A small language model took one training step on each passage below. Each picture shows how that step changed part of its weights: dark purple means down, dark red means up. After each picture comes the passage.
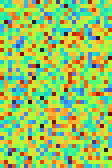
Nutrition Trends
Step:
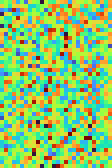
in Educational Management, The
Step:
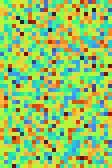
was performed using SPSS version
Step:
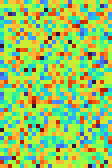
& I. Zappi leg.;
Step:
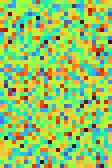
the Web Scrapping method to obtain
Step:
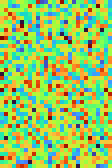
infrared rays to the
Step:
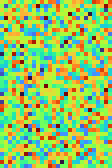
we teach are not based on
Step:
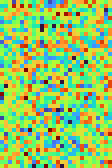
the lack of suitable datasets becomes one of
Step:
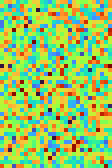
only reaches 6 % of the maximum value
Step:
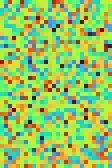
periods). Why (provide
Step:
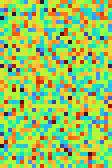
I even ran into Tom
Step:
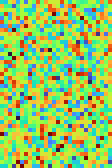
Active fuel length 357.12
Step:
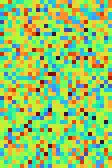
only one or a few of the
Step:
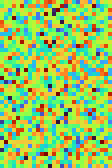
metal content in safflower
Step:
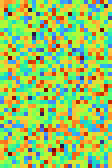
the healthiest of vegetable
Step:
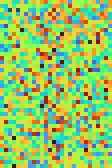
art knowledge. Moreover, the
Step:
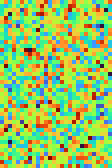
time of the conduction of the experiments
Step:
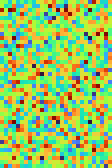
8a Specify the number of individual
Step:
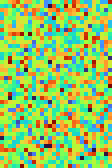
examination reveals an obvious macular
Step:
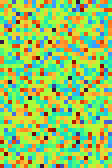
more suitable for measurement of the various thermal
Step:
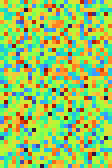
knowledge is important, as well as the
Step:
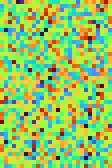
profit, GDP Unit of analysis
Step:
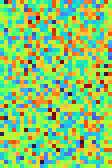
Diabetes Federation, 2019). The
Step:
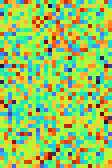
infection: a survey in the district of
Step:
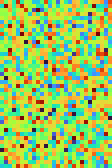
inflation rate was achieved with the
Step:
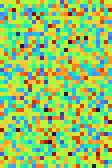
the market, and also because of its
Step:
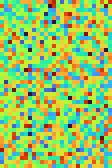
my emphasis). The event passes
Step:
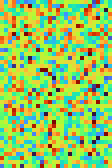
Post test, N=16 Group Mean
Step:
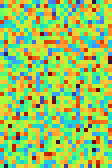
cancer, allowing the research of new
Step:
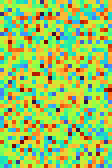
the management of maintenance phases. By adding
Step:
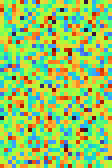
of the biggest tasks in the
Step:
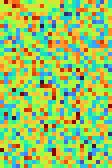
of the impacts between wheels and
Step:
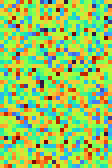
interactively, into a final matrix
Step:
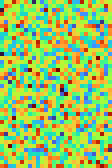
are producing realistic results. In the
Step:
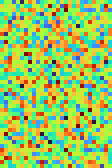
curing 90 ° C and steam
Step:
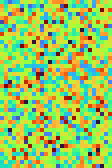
managed the literature searches. All
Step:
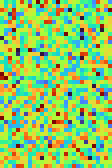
Vertical Layer: Security
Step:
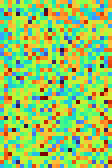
effect of stress on problematic
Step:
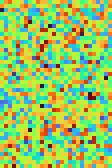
crude oils (Table I),
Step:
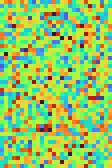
be posted on the LMS to
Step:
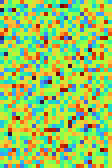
advertised, their
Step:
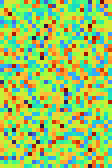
in dry eyes and prevent
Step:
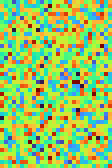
of classes and properties) of each module
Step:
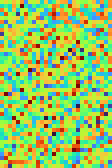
than its quantity. Additionally, the model
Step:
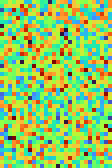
is that each ramp in an
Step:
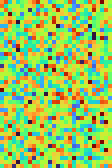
de Ética em
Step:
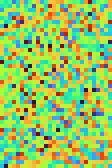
Furthermore, EDS, being a surface
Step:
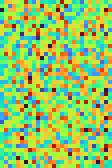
it ought to never be
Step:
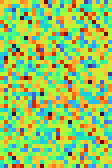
true stratigraphic and
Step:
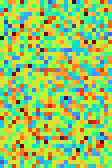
information from attending antenatal
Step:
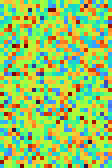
topology on \mathbb{N}
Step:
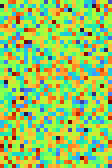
validation for (a) Low,
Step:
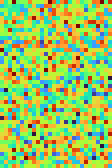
this study. All data supporting the findings
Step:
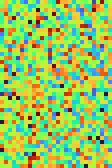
thermomechanical coupling effect.
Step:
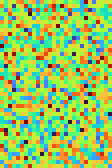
In another model (mice),
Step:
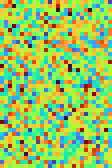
diameter); notauli
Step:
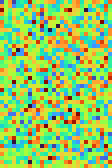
demonstrate the utility of images
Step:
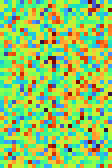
CAIP and CMT. According to
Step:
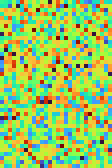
be said, that many factors can be
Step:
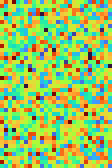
MANAGEMENT PLAN
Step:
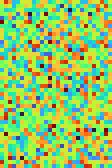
and management responses. *Marine
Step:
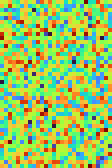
the skin depth based refinement is
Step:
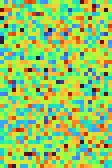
article will not describe such examples of
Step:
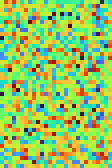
the name *br* is attested
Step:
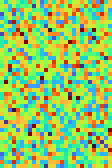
of IE, but not enough on
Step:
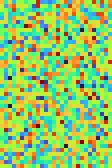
phase, the feedback phase, and the
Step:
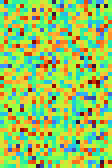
band. Table 4 summarises the values
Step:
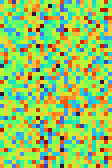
identified the following linguistic features of the
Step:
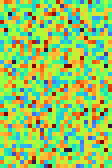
characteristics, lease characteristics,
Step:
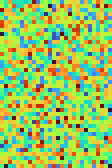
may maximize a function subject to constraints
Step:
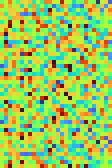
c^n b^n
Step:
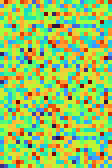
seems to be grounded in
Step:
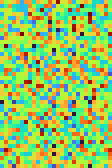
red precipitate was formed. The
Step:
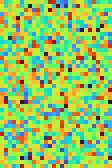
bypass surgery, with an
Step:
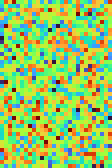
will be assessed on some real biological
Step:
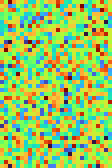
in psychology: Robert
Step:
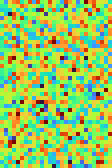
over the three years after the time series
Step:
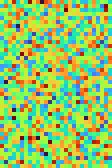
to Clinical Practice
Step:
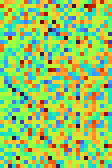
while being efficient enough to be used
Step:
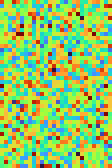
he has created. 10.
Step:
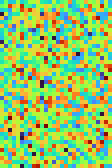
the post-intervention phase,
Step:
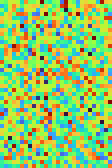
the culture of technology later in life.
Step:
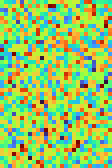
spin in the air as the net
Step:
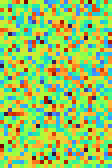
may be important, if only because any
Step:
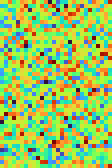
or naive bayes).
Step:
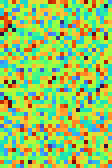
the fig. 1 it can be
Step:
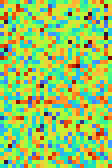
its presentation we can correlate
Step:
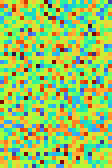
the unfinished story/play
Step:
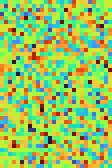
high pathogen load) - c.
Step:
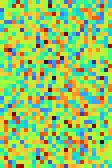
and sustainable food options but also demonstrated significant
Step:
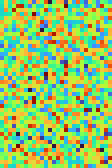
and, in the final account, all
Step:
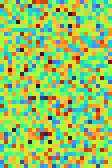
select the appropriate crop based on soil
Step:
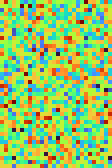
To confirm the nature of the modes observed
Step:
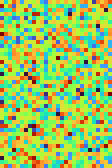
Bharat Ratna,
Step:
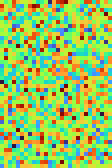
are abundant in geranium
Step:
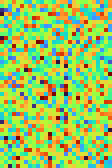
that needs to be included in clinical pathways
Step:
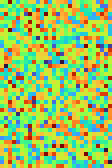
structure models with foundation depth of 2m
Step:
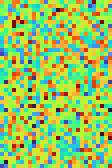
contributes to job creation, technology
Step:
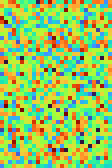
levels: mastering literary
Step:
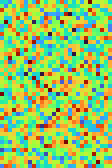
recording an uptrend in
